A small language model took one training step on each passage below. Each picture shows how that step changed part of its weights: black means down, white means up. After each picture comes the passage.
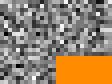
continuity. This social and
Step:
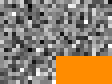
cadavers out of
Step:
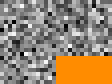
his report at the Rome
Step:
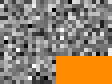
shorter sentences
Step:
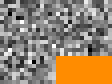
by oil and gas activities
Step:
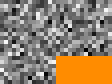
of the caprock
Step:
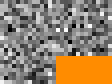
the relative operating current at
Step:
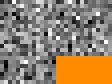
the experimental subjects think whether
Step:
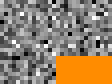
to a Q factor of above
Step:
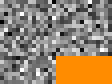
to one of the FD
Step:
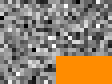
rate! (As indicated
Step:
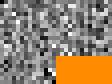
model as an example.
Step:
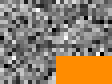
theory Within social identity
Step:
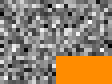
effective potential $V^f
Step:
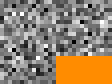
at the same pH using
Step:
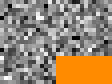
a social communication disorder,
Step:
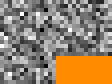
for both samples. The sample
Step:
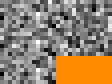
decrease in story
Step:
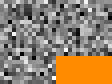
convincing factors
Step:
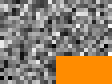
of Monetary
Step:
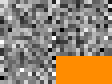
is up to users to do
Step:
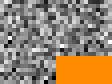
system. Thus, the quantum
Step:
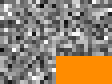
speak and in
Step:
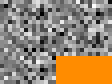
NS NS NS
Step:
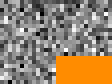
per cent of representation in the
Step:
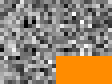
size was the smallest,
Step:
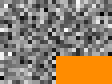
can give rise to a
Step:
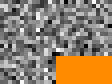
of known higher order pairs
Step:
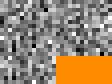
and submit their learning
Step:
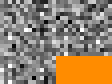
taken into account. For
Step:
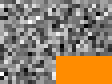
informed consent,
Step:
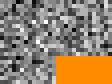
the setting-up of an
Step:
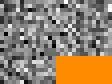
definition. \vskip
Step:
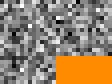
each of the figures,
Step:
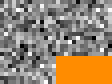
components 3, 2, 1
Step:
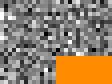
precursor emission
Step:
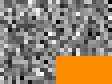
by a shift to the
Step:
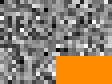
Sensing, Volume
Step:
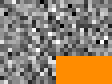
agreement with the experimental results in
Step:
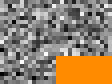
much less than the value
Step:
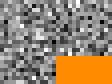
typical FFT-based
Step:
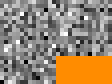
with value 1 are set as
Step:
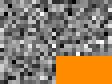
meaning of information can be to
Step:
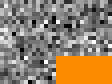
Thus, reality is not
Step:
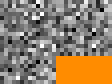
and prevalence of large
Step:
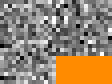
ranks, implying
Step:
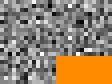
ECT PARAS
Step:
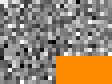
XFLAT scales
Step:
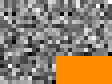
by precomputed
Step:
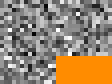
this project, except for
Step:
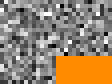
describing the appearance or
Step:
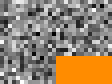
many drugs do
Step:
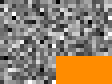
children with surgical
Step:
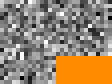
organic material class. It
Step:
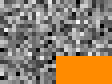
on self-doubt
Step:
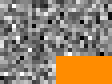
model, CWE
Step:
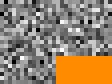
Fano filters for
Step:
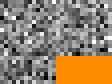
impact the salinity
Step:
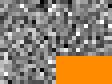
increases with the coupling parameter
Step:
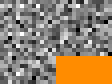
view) (d)
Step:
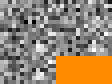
In each of the four
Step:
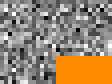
logistics, where
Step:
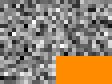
farrowing, the total
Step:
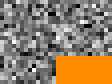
has also shown sedative
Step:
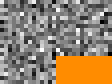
exist to describe the various
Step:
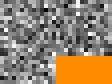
such as lasers,
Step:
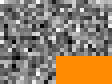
kinematic tracers of
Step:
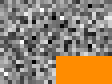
On the other hand,
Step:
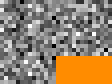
Maxwell equation)
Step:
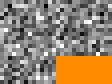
a two-atom system
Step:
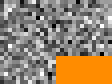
herd, it came
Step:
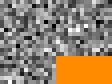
small value for $A$
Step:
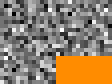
years for the hot
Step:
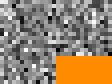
in these systems is likely to
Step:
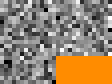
and this creates an
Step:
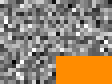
\sigma_z$ when
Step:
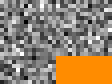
number of components $k$,
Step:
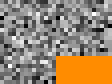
rate decreases. When
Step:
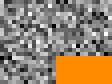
on Refugees
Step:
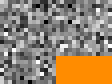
potential as a resource:
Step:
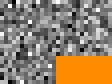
signal $A(t)$
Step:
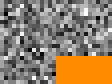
energy-momentum tensor
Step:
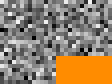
fish (oxygen
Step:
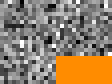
14 upon graduation
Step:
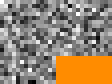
design was adopted due to
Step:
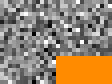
Secondary Sponsor
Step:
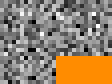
\& Nomoto
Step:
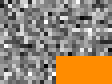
included the redshift as
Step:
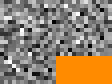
along with related issues such as
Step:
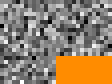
voltage and the density of particles
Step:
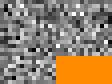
More Important)
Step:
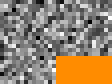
of the carbon-metal
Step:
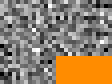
the model in order to allow
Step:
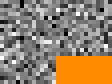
but little or no
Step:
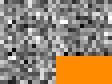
by adding the dimension value
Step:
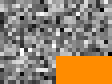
and coastal water quality
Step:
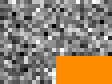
all other sources lack sufficient
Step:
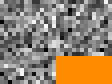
of Turin, involved
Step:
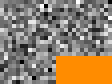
viscoelastic. It
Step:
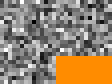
most modules for the activities
